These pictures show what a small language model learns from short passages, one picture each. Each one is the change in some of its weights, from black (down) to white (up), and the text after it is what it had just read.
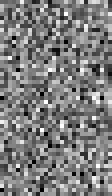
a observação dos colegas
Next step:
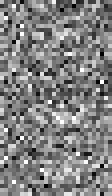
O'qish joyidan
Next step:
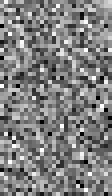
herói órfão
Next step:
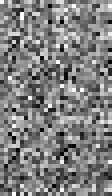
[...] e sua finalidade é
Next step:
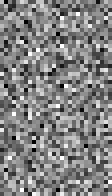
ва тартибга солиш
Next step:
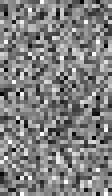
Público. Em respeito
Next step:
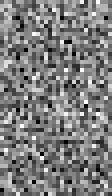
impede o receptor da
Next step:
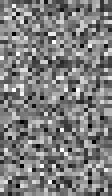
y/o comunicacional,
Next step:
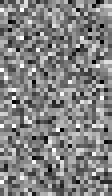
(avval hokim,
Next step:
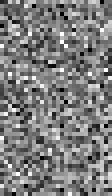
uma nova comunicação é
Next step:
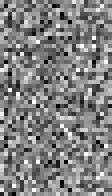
konflik Lampung yang
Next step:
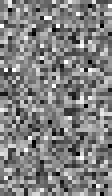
Yang Chuah. Recent
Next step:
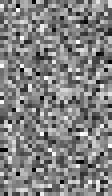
қадриятлар ва
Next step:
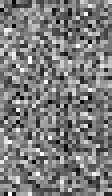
и представления.
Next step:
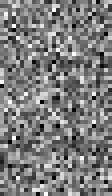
Singapore education, 5E
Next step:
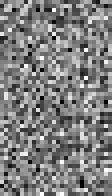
climático. Estos
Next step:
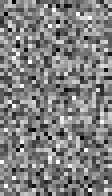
учебной деятельности
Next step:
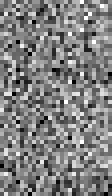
essas medidas não
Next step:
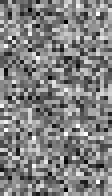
ishlari olib borilgan.
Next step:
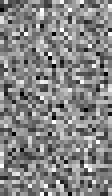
Hubei Prosthetic
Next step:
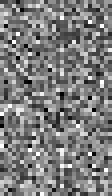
so‘zlar: rahbar
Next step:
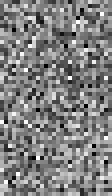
nilai r hitung
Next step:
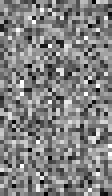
untuk menganalisis
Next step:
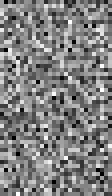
with results which
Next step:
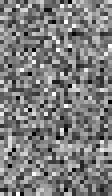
população. Essas
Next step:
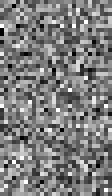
yoritgan muarrix
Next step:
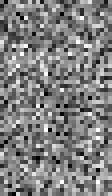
Трофімов та
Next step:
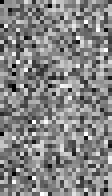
oila, mahalla va
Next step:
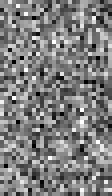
ser dictadas por una
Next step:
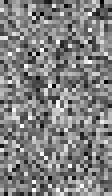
недостаточности и
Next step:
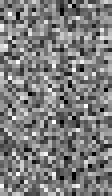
bilan shug'ullanadi.
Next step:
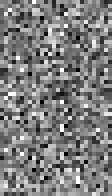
dialogik nutqni
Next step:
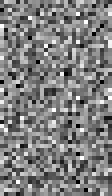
shu yer ekanini
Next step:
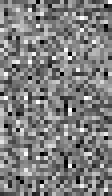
qeyd olunur.
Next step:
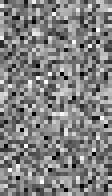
Solidária. O II
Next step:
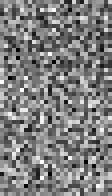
Durante 2020, en el
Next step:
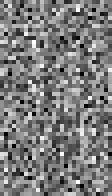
ini dipilih karena
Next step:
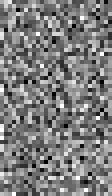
Hester Peirce
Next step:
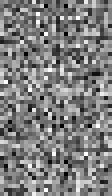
дозволяє не лише
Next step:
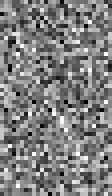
z nekaterimi
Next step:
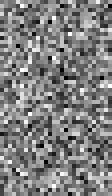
em 09 de outubro de
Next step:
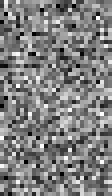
ifodalovchi o'zbek
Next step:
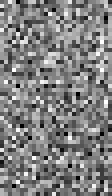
economic hurdles: An
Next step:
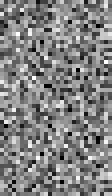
больных [7]. В
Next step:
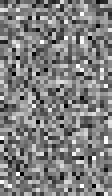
lange termijn zou
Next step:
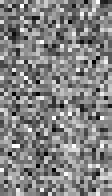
jamiyatlarini tortish
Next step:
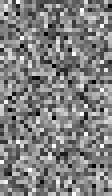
spre sine, gest indicial
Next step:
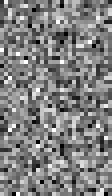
типология лакун.,
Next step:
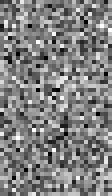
for most borrowers*.
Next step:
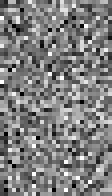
Kindern mit einer
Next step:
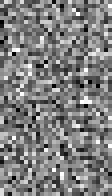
vulvar y liquen
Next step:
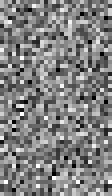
uzum donigacha
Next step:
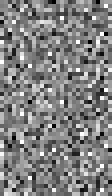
қўйган Озода
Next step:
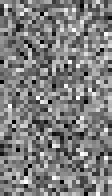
su vez se divide en dos
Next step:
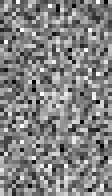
cruciale è quella
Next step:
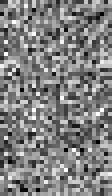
(всі голоси
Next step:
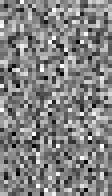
petunjuk cara
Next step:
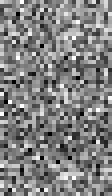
dos estabelecimentos
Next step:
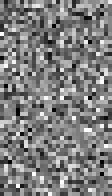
(модний показ чи
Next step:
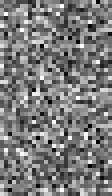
Jambidan Banguntapan
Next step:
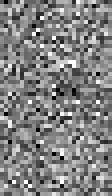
va sho'rlanish jarayonlari
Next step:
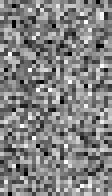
своє ставлення до
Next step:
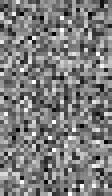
necessity of planning and
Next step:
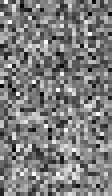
modellari o'quvchilarning
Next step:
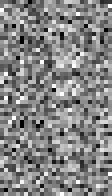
so'zi bu ma'noni
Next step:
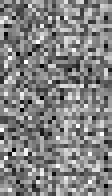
nacionalizaram o caso:
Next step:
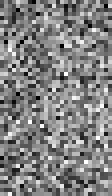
faoliyatdan foyda va
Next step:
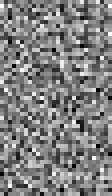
vahiy sifatida
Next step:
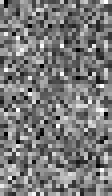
bilinçsiz materyale
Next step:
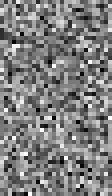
tes hasil belajar
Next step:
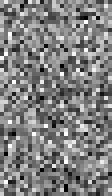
bu paytga kelib
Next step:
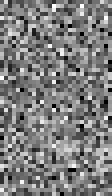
la mezcla, mayor
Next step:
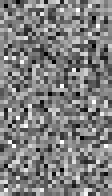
da Tarihin su.
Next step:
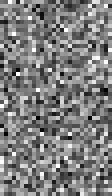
“hacer distinción”
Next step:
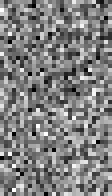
D. Martin el primero,
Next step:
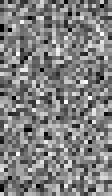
conductas de grupo ante
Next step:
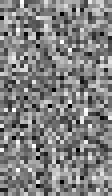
van de status in het
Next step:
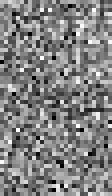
un personal capacitado,
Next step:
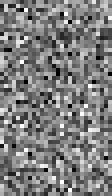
particular courses in a
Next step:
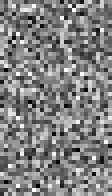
pensamento positivo, como
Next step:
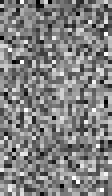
teng qismlardan
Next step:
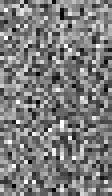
asociados a la infección por
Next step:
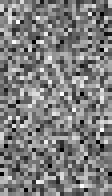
vivida por um homem,
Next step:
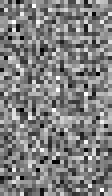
носителя языка
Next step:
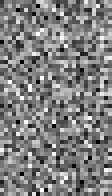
внутренне, дает
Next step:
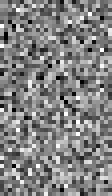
внесок у «спільний
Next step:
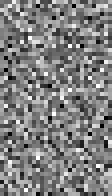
книги (ОВМ) —
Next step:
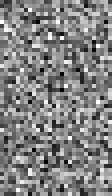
очади. Чунки
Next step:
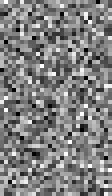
adquirida após anos
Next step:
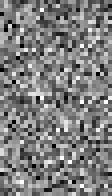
licence représente
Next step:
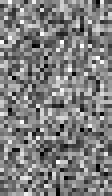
tipo de apoyo con que
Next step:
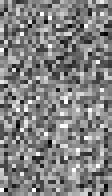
Misregulation of
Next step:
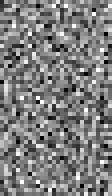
και ο Smith
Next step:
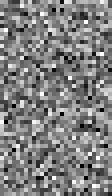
w tych krajach
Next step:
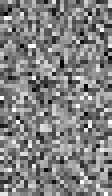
период и снизить
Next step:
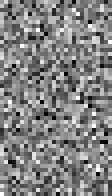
yapan, duygu ve
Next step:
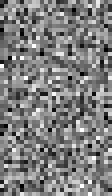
crops Ключові
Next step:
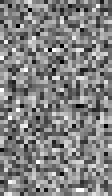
değişken ile
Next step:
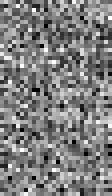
En la forma de la distribución,
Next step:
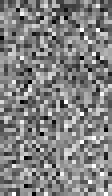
abastecimento em
